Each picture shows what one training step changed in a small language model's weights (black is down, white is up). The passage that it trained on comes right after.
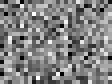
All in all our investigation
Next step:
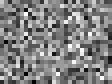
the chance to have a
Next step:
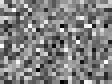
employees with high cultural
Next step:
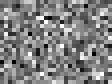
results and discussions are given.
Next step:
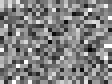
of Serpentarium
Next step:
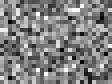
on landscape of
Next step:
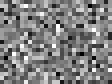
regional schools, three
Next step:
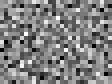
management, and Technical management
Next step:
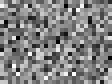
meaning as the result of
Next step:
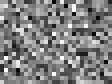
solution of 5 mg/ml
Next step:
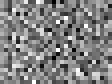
students showing willingness to
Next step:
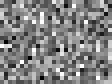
of PHEVs
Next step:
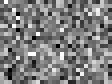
background staining
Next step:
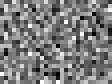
patients and their relationship with the
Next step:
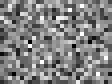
food products enhances their
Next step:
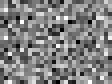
element," *Journal
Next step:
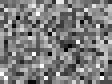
third domain which
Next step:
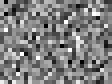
L plan building is
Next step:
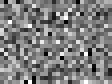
Kevey, B.,
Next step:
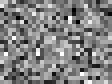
rāga) as
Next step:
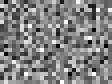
EU, in three steps.
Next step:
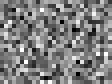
document [1]. In
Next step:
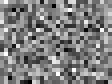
have a long-lasting
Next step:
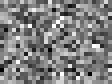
We come across some of the
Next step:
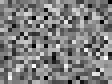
and the judge may not
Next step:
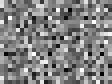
still uses only the
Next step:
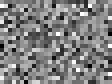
level of participation in the
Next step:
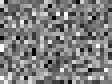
July 2016, according
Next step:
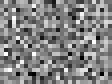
allocation scheme or
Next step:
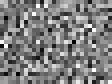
fitting indexes.
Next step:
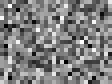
the results highlighted the
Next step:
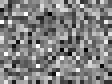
form of transfer functions.
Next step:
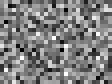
approach to the study of world
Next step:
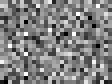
drought of 1940 some
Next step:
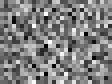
both groups was 36.5
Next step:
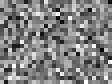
route (i.e.,
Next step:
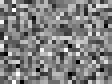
arises within the human individual
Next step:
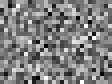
of data than previous models and
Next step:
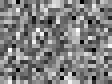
movie producer.
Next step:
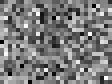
(vertical axis)
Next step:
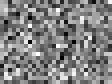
interests The authors,
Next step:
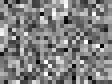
visited earlier and with
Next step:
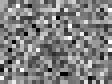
used for interpretation of
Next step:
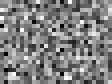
disbelief can
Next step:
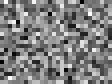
complex panel, including the
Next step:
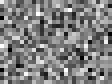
exfiltration or
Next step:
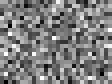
on the abrasive
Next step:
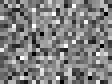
of projects and finishes
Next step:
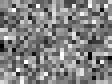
shown in the figure).
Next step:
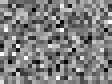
consisted of cleaning,
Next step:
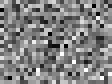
Conceptual Framework for
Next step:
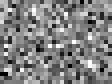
operators or public transport
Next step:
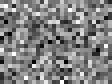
collections of historical
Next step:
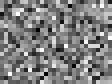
vitality capacity and
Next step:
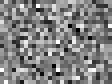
all Provincial
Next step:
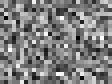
BIO10 Mean
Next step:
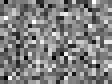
total purchase amount
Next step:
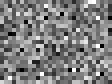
and perceived value,
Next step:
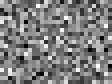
my bank is costly
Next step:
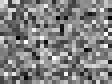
be both a means of communication
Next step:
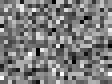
where they feel stressed
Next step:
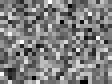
lyrics gained
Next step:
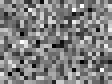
a fashion that is
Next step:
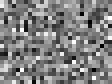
summer and in hot
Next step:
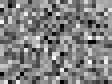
of technology use, such as
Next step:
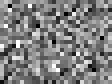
structure amplifies the
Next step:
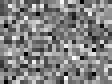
sufficient anatomical
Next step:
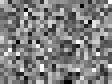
the relevant bodies.
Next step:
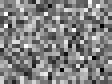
model as beams supported
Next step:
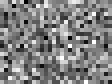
cosmic structure: a
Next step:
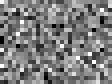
by a count of 240
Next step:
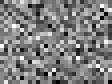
and personal resilience
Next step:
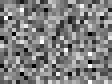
31 blood samples,
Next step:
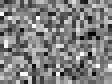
an essential motivational
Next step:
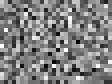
the organisation, by
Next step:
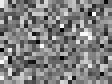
sources, such as local language
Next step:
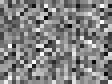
and leadership training,
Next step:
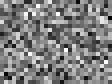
metric, a combination of
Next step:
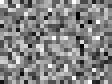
for an assessment to be
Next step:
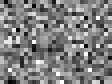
& León,
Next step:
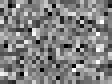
of learning objectives in
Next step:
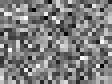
pot, and weed were control
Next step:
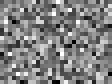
by using finite element
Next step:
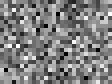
been lost as a result of
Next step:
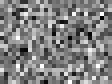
all probabilities and
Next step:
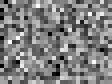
16 February
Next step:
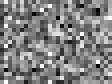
haemoglobin between
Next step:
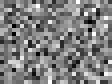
has framed certain
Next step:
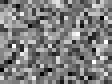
source of raw material
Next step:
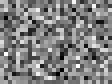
systems. SUPL is a
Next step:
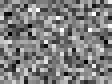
Management functions served
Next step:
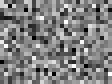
in both piperazine
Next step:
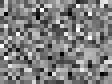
Homogenous 6
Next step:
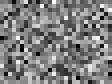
and bad adaptability
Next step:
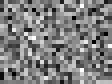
interactions with the products
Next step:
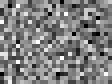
of each dwelling
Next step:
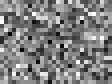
monitoring of OTM
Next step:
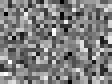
as well as the mash
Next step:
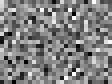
not containing conflict of
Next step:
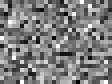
ethics commonly involve
